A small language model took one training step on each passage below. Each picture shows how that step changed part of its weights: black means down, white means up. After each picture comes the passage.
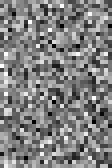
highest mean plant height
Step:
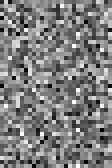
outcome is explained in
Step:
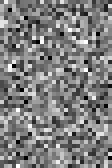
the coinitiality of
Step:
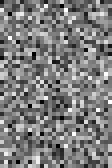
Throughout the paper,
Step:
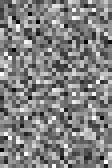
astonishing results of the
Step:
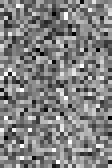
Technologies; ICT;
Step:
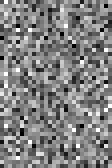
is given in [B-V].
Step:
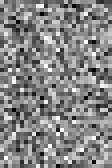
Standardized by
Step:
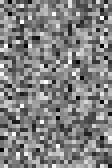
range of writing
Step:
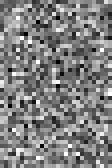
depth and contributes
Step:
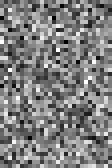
is predetermined by the
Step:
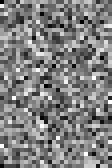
the mapping \[
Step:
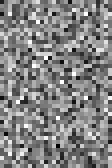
the transformation of a given
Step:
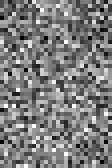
difficult to write an
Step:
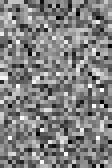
positive integer $b$.
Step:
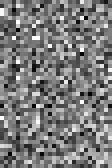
\end{exm} One
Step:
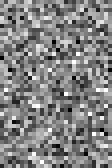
some $i,j$, we may
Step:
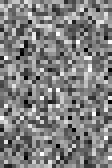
the continuity of solutions over the
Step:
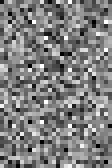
In this section we give
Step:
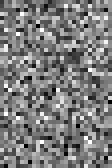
Using the restriction and
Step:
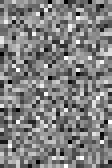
X} (\varphi (x)
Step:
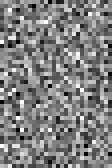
suitable numerical
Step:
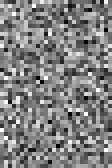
involve logical
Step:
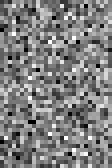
the post-independence
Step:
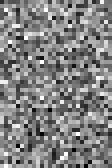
10, monocyte
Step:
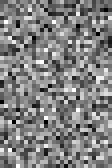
their views on
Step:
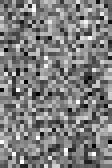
smart city development.
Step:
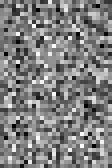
14 Bum Arawm
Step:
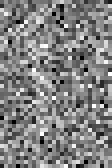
that, for every $x \in
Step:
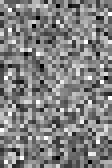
a broader class of
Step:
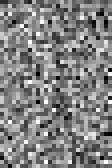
the research on the topic.
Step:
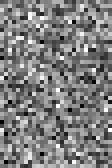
to the public. Although
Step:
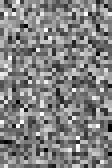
a reference. The results
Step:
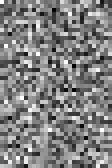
PaaS offers
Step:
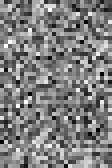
Patients with Left
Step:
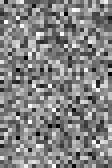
on their Newton
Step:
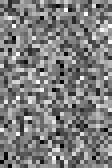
which took place from 25
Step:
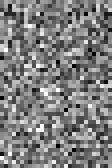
resolution authorized by the
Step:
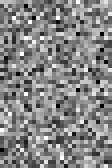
adaptive. In cases where
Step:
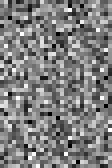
prove the Proposition it suffices to
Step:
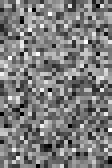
a valued field extension. If
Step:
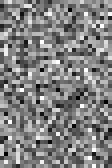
scale to distinguish
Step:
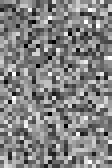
damage can be either
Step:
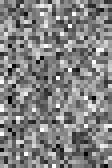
some standard examples of
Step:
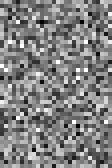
a land component, in the
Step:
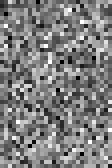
provide our collated data in
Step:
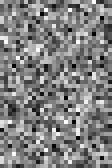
Ground massif,
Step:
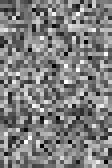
this generating function is merely
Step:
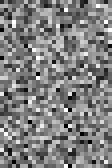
If we change $n$ to
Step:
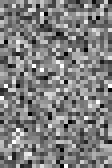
quasivarieties that the
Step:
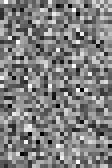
cycles, the operating points
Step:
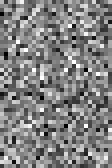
Masson and E.
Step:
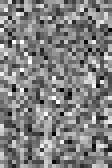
enhance retention
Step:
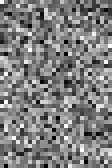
vacuum pressure in
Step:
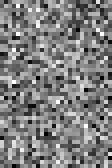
the {\it wing vertex}
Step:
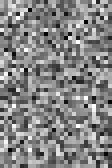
comment on how women's
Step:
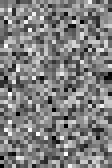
A. PALM and
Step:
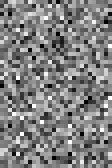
In our paper for the cases that we
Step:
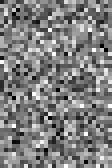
\item If $t$ is a
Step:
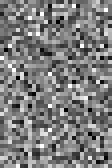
posterior cranial
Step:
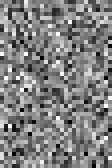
need the following two conditions:
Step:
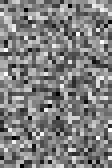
again compute the space
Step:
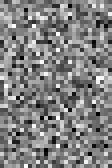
path in $Z$ is again
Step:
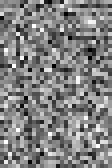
dimensional piecewise polynomial
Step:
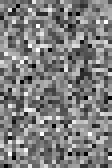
may ask the author for
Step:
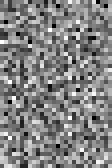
shared goal of developing
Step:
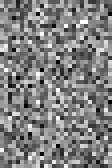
its domain, reduces to the
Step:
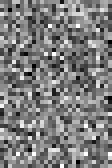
political worlds in which
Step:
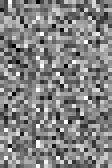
DDoS attack
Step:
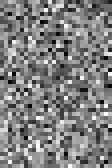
increasing. There can be many
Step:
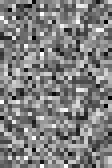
are significantly impacted by the
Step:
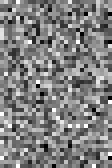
as an abstract
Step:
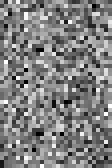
2015) reported that
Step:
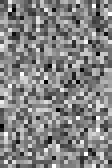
a new kind of fluid
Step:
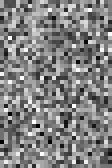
of low-income and
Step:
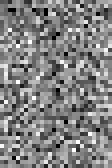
calculus. Here, they
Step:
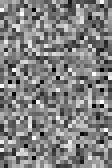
of $p$ and correspond to the
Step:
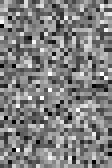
other terms $a_{jk}
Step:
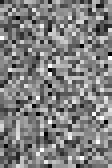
\sigma + i\infty}
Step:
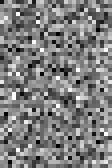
Since $G'_iG'_j
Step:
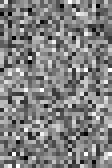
introduce a local coordinate
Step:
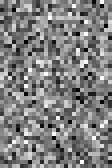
for the state (a):
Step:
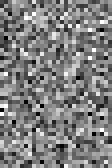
finite $p$-group such that the
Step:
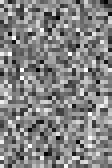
a prepared source
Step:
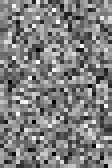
\right) } $ assessed
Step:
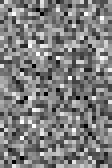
to plant growth.
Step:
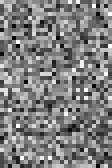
free energy through the numerical
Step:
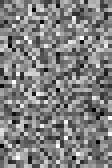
practices and informed by the
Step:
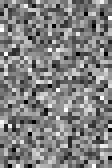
the two-state projection
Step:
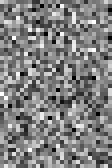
in the field, statutes
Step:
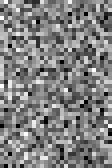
things that affect their
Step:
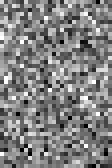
seek an optimal control
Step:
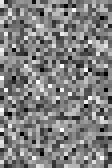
INCA Energy 200
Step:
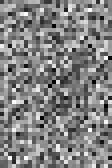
lower bound is different from the method
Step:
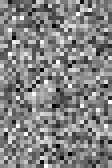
and material The data used and
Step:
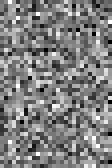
the fundamental
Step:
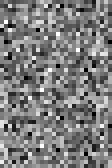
placed between the two flat
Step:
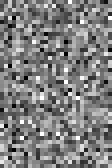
combinatorics. There have
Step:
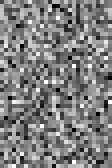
in terms of its contribution in
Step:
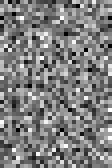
for T2DM. The
